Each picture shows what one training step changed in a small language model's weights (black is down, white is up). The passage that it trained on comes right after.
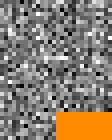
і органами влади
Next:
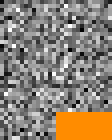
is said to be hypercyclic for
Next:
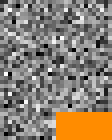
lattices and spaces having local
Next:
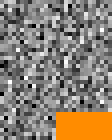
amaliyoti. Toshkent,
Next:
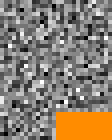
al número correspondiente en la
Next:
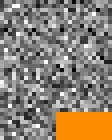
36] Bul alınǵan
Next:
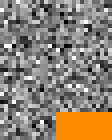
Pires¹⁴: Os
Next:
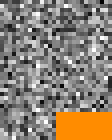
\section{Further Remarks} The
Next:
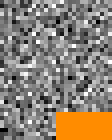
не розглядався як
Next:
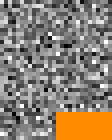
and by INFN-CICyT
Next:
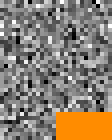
Aufgabenfelder als
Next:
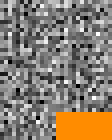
воситаларни тарқатиш
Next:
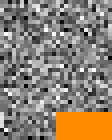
reversa é o processo de
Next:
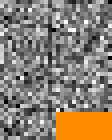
it in. Not at once.
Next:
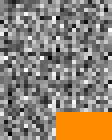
de crenças, diminuindo
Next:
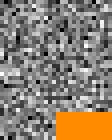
Therefore $V_S$ is indeed a
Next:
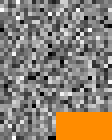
\eqref{rick:8}, we can simply
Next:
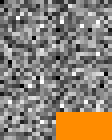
\end{proof} \begin{proof}[Proof
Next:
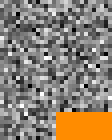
adolescentes. Uma vez que,
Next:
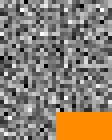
't planbord geplaatst
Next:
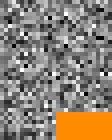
the setting of strong solutions. This is
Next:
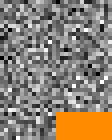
if $\xi\in\cX_N$, then
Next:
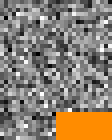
the name \lq $k$ random
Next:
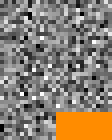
управління збуту
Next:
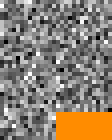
(L. M. Fminova, M.
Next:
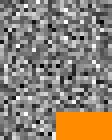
there are an inclusion $i$ and a
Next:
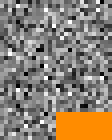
with different arguments. To
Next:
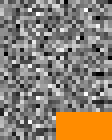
умов для повернення
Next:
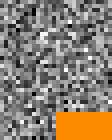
X dastri 9 xildagi nazorat
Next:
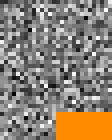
want to prove that for certain such
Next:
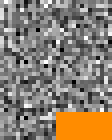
begitu, manfaatnya,
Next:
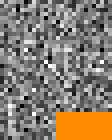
moslashtiruvchi yagona
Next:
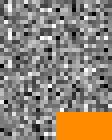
inhomogeneous equation of the form
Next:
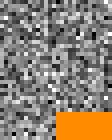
criterion described in Section
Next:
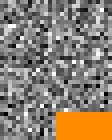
by {\it not considering} limits of the
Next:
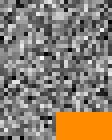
even-odd in the variables
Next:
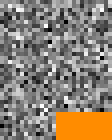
pollinisateurs diurnes : -
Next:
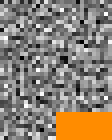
встановлено договором
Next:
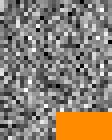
proper ideal of $ S $. Note that
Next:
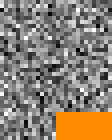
- Briggs, Morrit.
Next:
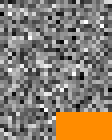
B' \oplus f(B')\oplus
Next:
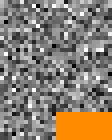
para descubrir la complejidad de las
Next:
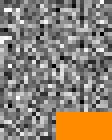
respect to paired\linebreak
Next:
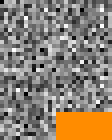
with multiplicities. Formally, these
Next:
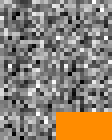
3.5 stated in section 3.
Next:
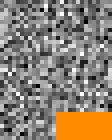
of all bounded, compact, trace class and
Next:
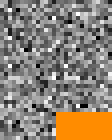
Morgan dual to the first: $a
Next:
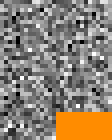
BLE desactivado. 4.2.
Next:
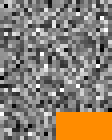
of {Fisher Information} and
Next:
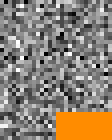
in $\mD_t$. In particular, for any
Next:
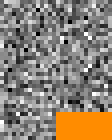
e a intervenção psicomotora
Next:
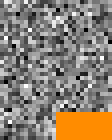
digital, keamanan siber,
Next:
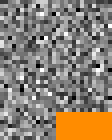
риска. Между
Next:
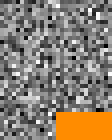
:= \sigma\circ i_X$ is a
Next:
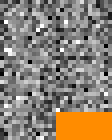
\begin{equation} \nabla \nu ({\mathbf
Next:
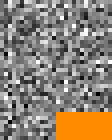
başlı, olgun ve
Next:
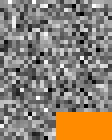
to'plangan dastlabki
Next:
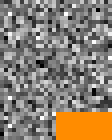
дітищем Казимира
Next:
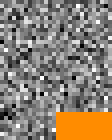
formal powers. The following definition due
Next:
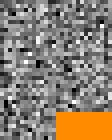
and let $X'$ be a non-empty
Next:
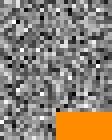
*Teoria da Constituição*.
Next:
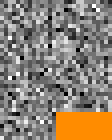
orientation of $\gamma \phi$. Let
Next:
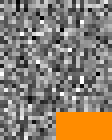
jumlah hotel nonberbintang
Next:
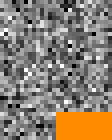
Prince Angulo SA,
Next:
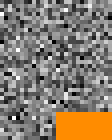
qator tizimli muammolar
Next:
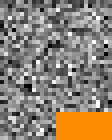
\ref{Le:ST}, so that one
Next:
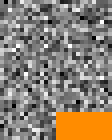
the (deterministic) compactness
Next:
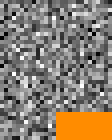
on $M$ is an almost
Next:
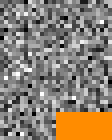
us call $\sigma_1(\mathcal{D})$
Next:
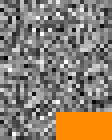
The stochastic integral makes
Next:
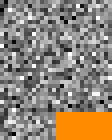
in terms of the integrability of the
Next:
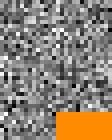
es brindar soluciones a los
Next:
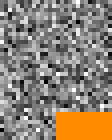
which depends on the subscript in the
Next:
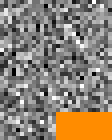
bi-CM simplicial complexes which are not
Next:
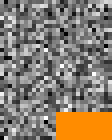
наличии клинических
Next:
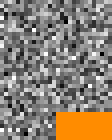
holda intellektual
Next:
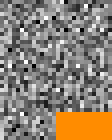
vysshix uchebnyx
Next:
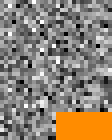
pressure head profile approaches
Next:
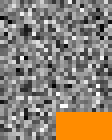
that the most important factors that
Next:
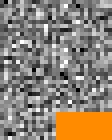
Then, it is easy to see that the
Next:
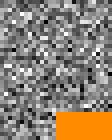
feature interactions The SHAP
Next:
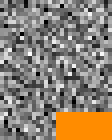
$r^n$ in place of
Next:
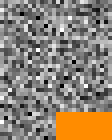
desaparecido en junio de
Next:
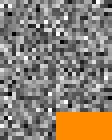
de Música da UFMG,
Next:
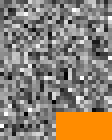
and $l$ is the length of the
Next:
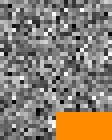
kesildi va tarozida
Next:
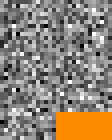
y que al poco tiempo de su
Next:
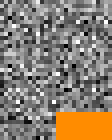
braids can be reformulated as follows
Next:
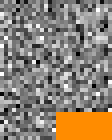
conjugacy class of an element in an
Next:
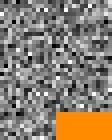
number of additional parameters on which the polynomials
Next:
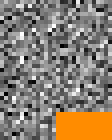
Tais desenhos eram originados
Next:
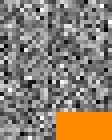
borish; g) o'quvchilar
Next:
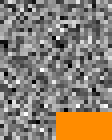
nota yozuvlarini musiqi
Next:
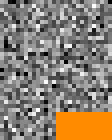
y en particular el cine (Anitua
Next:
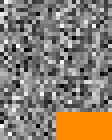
The assertion of Theorem~B, therefore,
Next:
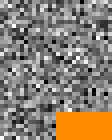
professor (O'zbekiston)
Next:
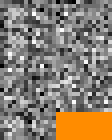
\omega^a) = \delta_\infty(
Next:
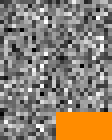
$n$ sufficiently large. \item
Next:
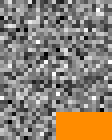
o'sish va xizmatlar sohasini
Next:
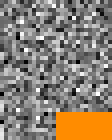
было получено 47
